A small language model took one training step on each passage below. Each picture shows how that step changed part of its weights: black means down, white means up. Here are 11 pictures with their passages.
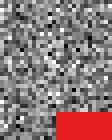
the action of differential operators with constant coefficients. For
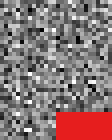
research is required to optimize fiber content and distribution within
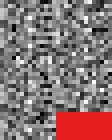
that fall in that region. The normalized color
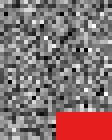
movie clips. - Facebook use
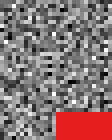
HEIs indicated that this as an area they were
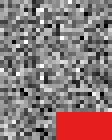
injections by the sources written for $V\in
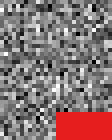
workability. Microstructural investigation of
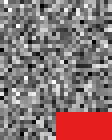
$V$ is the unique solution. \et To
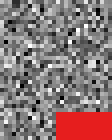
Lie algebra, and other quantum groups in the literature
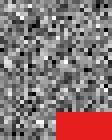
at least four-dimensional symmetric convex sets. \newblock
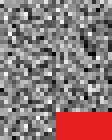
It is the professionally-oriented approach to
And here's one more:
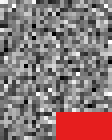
for convenience and smooth 3.84 High Level
